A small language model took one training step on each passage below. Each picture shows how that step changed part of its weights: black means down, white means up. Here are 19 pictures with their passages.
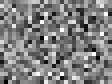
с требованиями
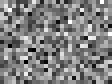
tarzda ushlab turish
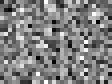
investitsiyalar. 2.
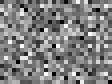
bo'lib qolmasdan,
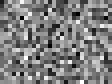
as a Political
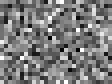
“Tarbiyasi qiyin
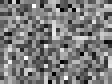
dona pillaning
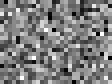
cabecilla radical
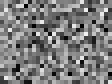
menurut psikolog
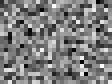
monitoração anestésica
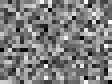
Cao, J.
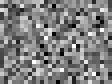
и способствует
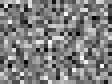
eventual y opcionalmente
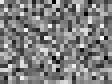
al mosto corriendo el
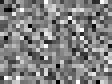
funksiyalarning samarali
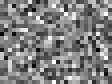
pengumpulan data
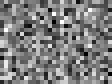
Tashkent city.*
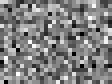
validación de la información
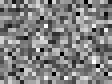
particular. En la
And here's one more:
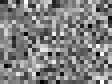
sich auch wohl
